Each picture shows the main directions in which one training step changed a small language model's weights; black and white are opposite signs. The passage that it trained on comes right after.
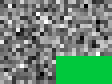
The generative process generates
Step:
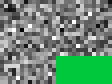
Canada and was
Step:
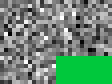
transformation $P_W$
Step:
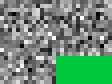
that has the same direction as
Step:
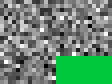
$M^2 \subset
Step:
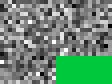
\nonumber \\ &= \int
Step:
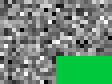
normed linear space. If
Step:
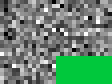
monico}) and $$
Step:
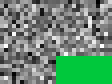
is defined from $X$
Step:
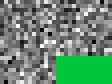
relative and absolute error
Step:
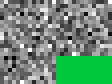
$. \begin{theorem}
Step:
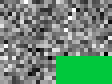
$\sim$ be an equivalence
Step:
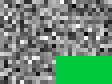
$X$, generating functions
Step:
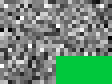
stabilization leads to
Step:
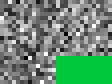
a measurable space of control
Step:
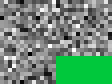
prove \begin{theorem}
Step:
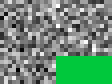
hand, the union of the
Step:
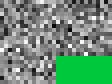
in the most idealistic
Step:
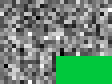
This is the key difference between
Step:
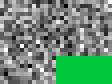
observations by either
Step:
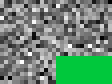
are known exactly, and can
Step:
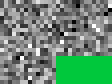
in which we give a geometric
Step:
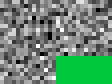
$\NICE'$ and
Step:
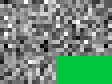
the effectiveness
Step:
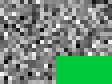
next task is to show
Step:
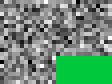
and then map this interval
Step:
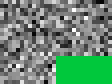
association scheme} to
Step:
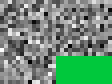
denote, respectively, the
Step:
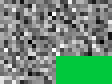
coincides with the restriction of
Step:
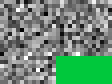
is an annulus in
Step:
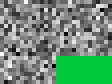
in Theorem 1.4 is
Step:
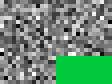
systems on the complement of
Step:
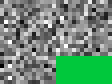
of Fluid and
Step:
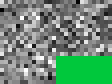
precision error as
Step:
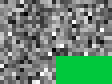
T_d$, we define
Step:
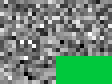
the components. These functions can
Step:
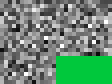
we are interested in
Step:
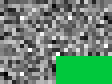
\ee and the variational
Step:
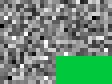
$d+r$ for
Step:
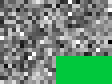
reviews on this
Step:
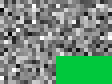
side of $\alpha$, is
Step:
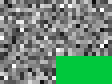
about bridge numbers of
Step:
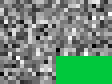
of finite subsets of
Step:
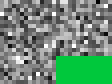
model supervised by
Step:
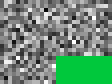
condition was shown to be an
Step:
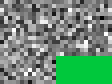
of varieties. %
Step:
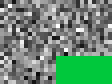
another direction) can be applied
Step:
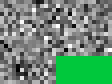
the observer's initial condition
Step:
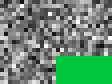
the closest points to
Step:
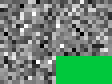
integral kernel is given by
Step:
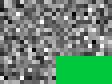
corresponding parts of $\partial
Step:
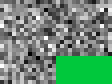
next statement, ``{\em
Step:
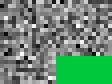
between biFrobenius
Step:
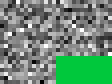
corresponds to the nodal
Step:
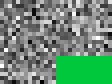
The domain of the map
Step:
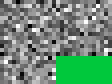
+ \Delta t \
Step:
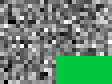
To complete Step 2,
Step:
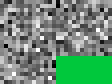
means that, if we can
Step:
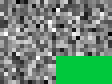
is isogenous to
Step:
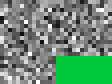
$\Omega_\bullet X$
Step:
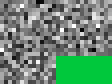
on N = 11 at the
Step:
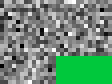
reasons that are well
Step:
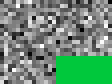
{\it Proof.} We first
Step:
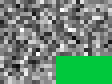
We have established a
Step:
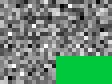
qualitative changes
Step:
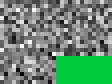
have the same characteristic polynomial,
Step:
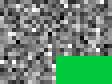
and $q$. By
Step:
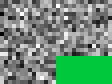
does not exceed
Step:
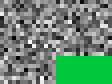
to the right of all
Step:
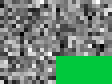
time start from the regular
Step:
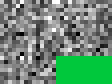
telle que
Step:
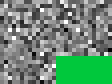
that $T$ is
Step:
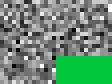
$f$ as a function
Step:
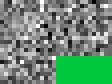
subgroup $\Gamma<\Gamma'$,
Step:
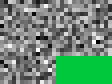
everywhere but never in
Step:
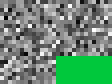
in the mouse.
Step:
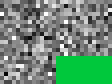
Riesz and we have
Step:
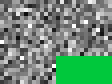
online November
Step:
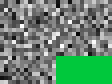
prove this lemma, we start
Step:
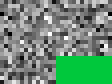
carried by the
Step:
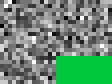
Bernstein polynomials},
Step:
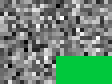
we say that a weakly
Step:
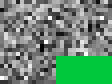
\] In particular, this form
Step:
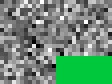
ODE-based method.
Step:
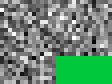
theorem. For any integer
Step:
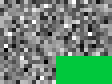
obtained by solving a nonlinear
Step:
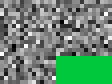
is the fraction of the
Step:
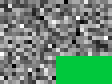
choice of triangulation
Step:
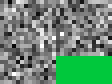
in some sense, best
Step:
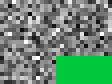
18$, which includes information
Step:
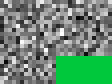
through the solution space. In
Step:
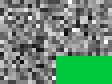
note that the class of
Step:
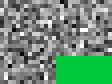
for general $n\geq
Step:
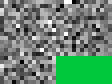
for the description of the
